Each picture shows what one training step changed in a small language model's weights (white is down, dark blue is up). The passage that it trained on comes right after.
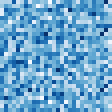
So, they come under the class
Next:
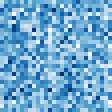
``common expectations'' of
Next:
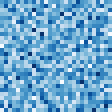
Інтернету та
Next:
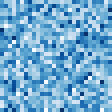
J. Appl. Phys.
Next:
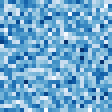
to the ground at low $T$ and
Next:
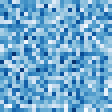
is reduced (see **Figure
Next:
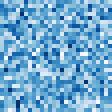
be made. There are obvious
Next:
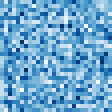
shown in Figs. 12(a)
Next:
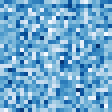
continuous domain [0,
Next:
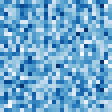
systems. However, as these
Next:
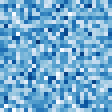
résume pas à la
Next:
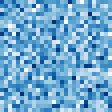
администрации и
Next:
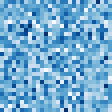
water molecule, in line with
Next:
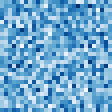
and Science, Shibaura
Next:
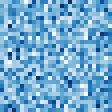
number of states involved in the
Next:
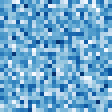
He considered two different realisations of
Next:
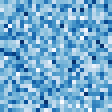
a supersonic expansion
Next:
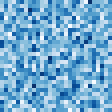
asosida o'qitish,
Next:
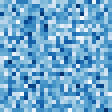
deformidades e promovendo
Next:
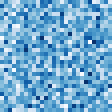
й технічних
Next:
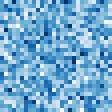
cointégration, permettant
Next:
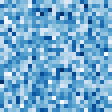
yozgan bo'lsalar,
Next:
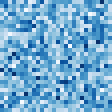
execution of the SSCC
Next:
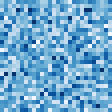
asosiy tushuncha
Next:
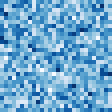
which we obtain the configurational
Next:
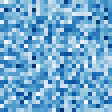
6-AGNRs from
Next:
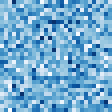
analizi yöntemi
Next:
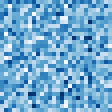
jarayonining asosiy
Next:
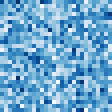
to past observations, and yielded
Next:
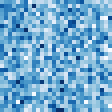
by transmitting satellite,
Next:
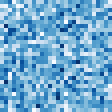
their location with respect to the
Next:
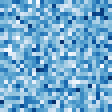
точке общего
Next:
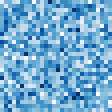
А., Сизова И.
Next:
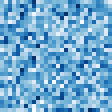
less than the STIS spectrum of
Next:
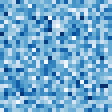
classification problem where for each
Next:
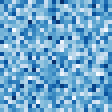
DARPA ORCHID
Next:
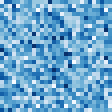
ser diseñados alineados con los
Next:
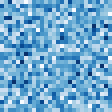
orders of magnitude and shows
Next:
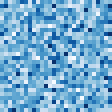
кенглик билан 20
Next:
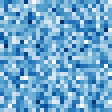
not well understood yet.
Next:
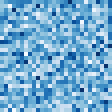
summarise our results and comment
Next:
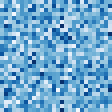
otras asignaturas del plan de
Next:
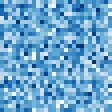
is equal to $0$ or
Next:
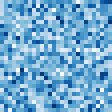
relatie met het rendement.
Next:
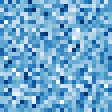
atributos por parte de un
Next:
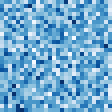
formation of each thing is positively
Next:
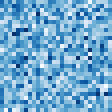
ham ularga munosib
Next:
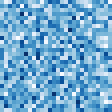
chce rozwiązywać
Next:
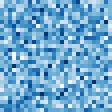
the tasks requires knowledge
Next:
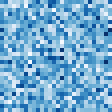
20 foizga o'sgan.
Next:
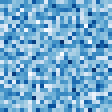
права собственности
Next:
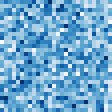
joint relations, we first
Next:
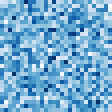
intervalida (o'lchamlari
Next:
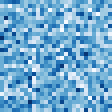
the Euler number }\\
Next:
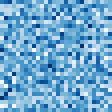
the incurred latency and
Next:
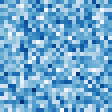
Anthonieta L M ,
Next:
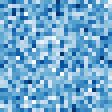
particles whose vertical position is
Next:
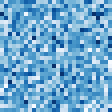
di rinunciare alla sua
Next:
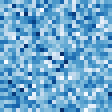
the flow using higher-precision
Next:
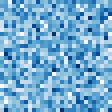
diri dan ajaran
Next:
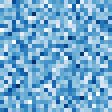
traucējumi, bet
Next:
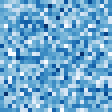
Experimental GaMnAs
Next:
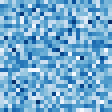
both 3D and planar sensor
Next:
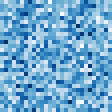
boundary SG-PM. In this
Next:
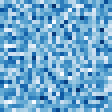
instrumento se verifica la
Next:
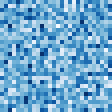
силу с записями
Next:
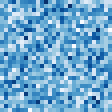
uncertainties smaller than current
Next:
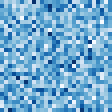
aussi à anticiper la
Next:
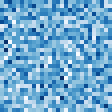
máxima desse material
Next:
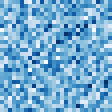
formulation is well suited to this
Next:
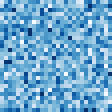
o fato de a empresa
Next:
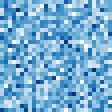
darüber, dass ein
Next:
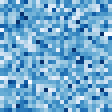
constrains nine independent linear
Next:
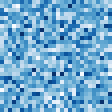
oriented in {110}
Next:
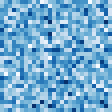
tugas teknis dengan
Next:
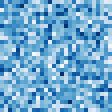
ordering along the $x_1$
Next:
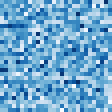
is clear that there is no end to
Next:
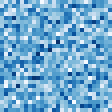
a galinha dos ovos de
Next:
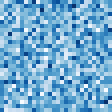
and Bruce, Graham
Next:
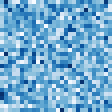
of the formation of tourism
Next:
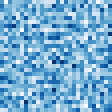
er in seinem Leben
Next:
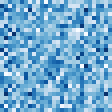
y de sus primeros
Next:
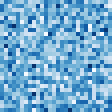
function $F_{so}(\rho)$ in the
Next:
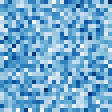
average of the 15 observations
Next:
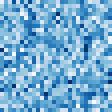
Profession in Europe.
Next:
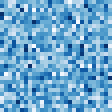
xususida yozish,
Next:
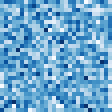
possible sources of information noise.
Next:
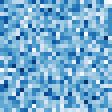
Physics, Department of
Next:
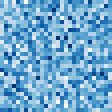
article of Balzotti et
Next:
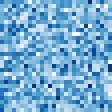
expressions that assume the
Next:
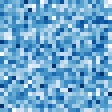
kabi ko'plab xizmat
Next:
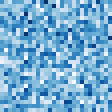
formalisés de gestion des
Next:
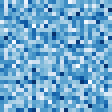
com as intervenções durante a
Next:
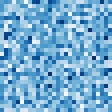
por el Instituto Nacional
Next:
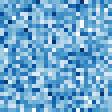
$fe$. We claim that
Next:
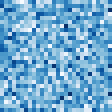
dar suporte para entender os
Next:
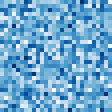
plot] table {% 0.2
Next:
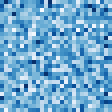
& Pandey, B. R.
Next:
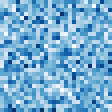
accretion flow in distant
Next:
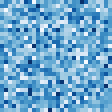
Pers. - Kunarjo.
